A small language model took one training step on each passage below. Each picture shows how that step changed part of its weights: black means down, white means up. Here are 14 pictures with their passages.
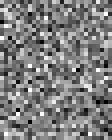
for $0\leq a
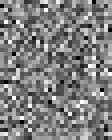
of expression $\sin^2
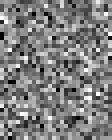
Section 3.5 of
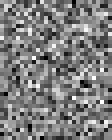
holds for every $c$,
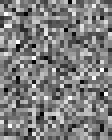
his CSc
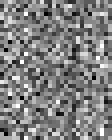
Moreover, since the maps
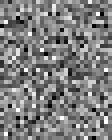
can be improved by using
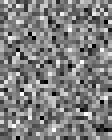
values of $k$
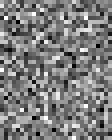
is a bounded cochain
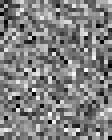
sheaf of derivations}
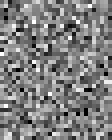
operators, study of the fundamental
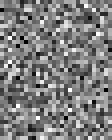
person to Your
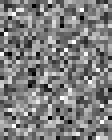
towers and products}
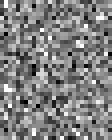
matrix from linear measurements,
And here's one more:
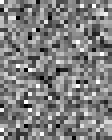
-\Delta v=\Omega\
